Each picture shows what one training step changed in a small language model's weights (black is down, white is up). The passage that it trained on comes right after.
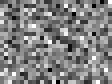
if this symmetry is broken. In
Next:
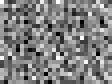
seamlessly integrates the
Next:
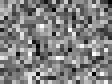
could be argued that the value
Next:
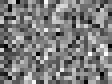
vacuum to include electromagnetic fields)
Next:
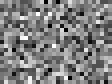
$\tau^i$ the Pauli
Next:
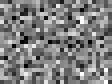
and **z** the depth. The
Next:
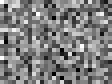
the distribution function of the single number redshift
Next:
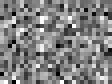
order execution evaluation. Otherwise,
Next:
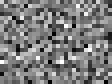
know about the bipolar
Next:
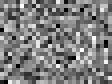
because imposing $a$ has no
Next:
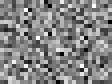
policy violations through a large-scale
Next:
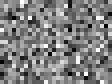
using morphological analysis. SuperCLASS
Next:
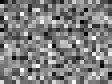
bidirectional sensor currents is
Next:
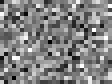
at order $\theta=0$ to
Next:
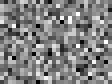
more reddening. The mean magnitudes
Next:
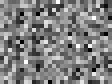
the intensity count of all pixels containing signal
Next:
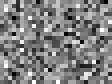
3D via the Hermite
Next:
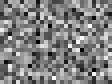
Specifically, the string melting version
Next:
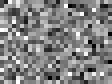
Our computational model predicts that
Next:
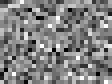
The force is balanced by the
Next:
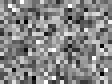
Weibull distribution. The latter fits
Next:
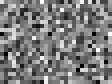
a bright accreting planet source inside
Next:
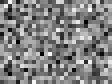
to obtain a set of equations including
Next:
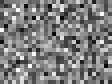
the assertion with respect to a
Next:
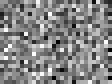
will have unbounded energy. Even
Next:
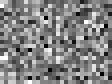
environment. All calculations were spin polarized.
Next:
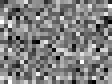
our conclusions about the dependence of the
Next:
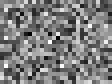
the context of homogeneous and isotropic
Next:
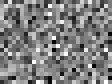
of this theory is determined by the central
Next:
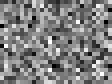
is a physical system. The proper
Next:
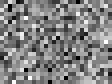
allowed to vary between $-26$ and
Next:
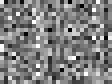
cosmological parameters more tightly than
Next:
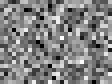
The astrometry of both known and
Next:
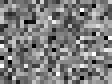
waveguide can be completely routed to
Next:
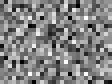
\colhead{IRS} &
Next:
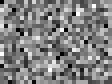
$i\geq 1$ and
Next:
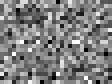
$\cal G$ on the Fermi momentum
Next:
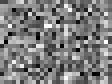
The codebase employs
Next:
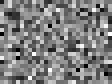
symmetry breaking becomes fully evident in the
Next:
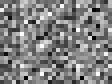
statistics by the continued operation of
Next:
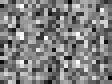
study. In addition, we investigate the
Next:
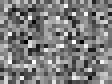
the de Sitter spacetime. With the
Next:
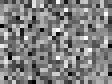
is the black hole mass,
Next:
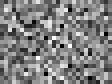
FSI. Comparing $N$
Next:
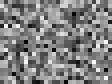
wave. Then, the spatial bandwidth of
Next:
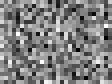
explicitly bin our theory model by computing
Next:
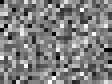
$q$, concludes that properties
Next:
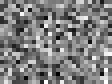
in magnetic tunnel junctions.
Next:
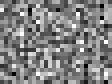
marked-down quotes.
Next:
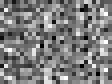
and enforce AI writing
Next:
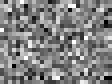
enhancement as $\lambda \to 2$,
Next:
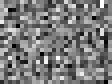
which measures the distance to the AFM
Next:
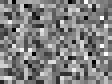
systems and we developed a technique that uses
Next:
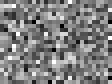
Lorentz force vectors around the CS
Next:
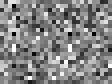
the DIIS algorithm. This
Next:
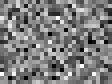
this case the entanglement can always be
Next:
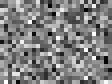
HBAR mounted to a
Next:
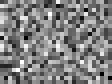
across the cycle and (iii) fast
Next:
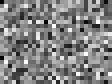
transmission of the field-free wave
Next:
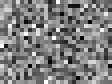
previous section stood only for colored
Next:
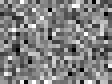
regarded neither as thin nor
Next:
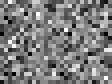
(OP) profile turns out to
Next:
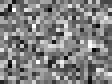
labelled to the best accuracy of the
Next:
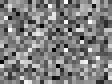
-\delta_{nm}\ ,\qquad
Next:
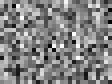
excitation of the \dn\ resonance
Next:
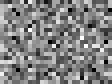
The fastest method processes a network
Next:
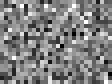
CFUs primarily as smart
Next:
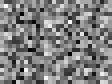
Program of China Grant No.
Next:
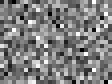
rapidly with temperature. Another important thermodynamic
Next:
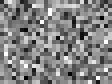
constant field strength for the vector and axial
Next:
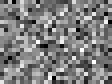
deployment replay, M2
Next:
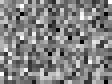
estimate of this noise is $4
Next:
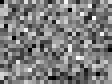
$S \to \infty$,
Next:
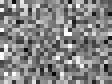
demonstrate marked similarities between
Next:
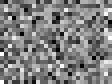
and Lynch, John
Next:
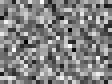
protocol, staining method, slicing
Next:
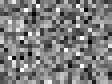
stich together to reconstruct the
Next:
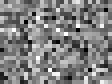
hydrostatic equilibrium. The matter distribution
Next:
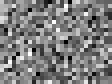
Sciences (LAMOST),
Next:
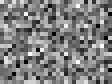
calculate the accretion luminosity using the following relationship
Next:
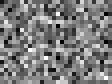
documentation to analyze whether the
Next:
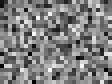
is ill-posed and allows the
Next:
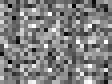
if and only if preventative measures
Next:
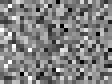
$f(R,G)$ model
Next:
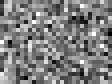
~ . \end{equation} This
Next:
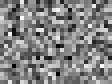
12 blocks are used. Within each
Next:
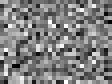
therefore there is no reliable fixed point of
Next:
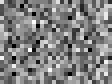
currents and the deformed currents
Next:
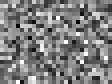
beam (Figure 1). The lack of
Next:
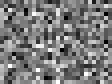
Vestfold Hills |
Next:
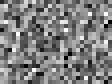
of the PMNS,
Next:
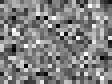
fm. The first value is consistent
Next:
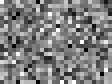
simulation (Colberg et al.
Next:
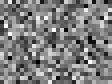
when we have overestimated the
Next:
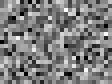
P_0 X\nonumber\\
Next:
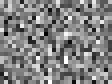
spherical packing phases. It is
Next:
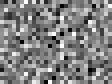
astrophysical observables in the construction of
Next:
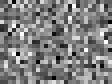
clear that a simple TS model cannot
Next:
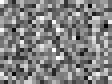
partnering materials. Both partnering materials
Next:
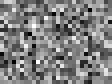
and is a mere noncommutative
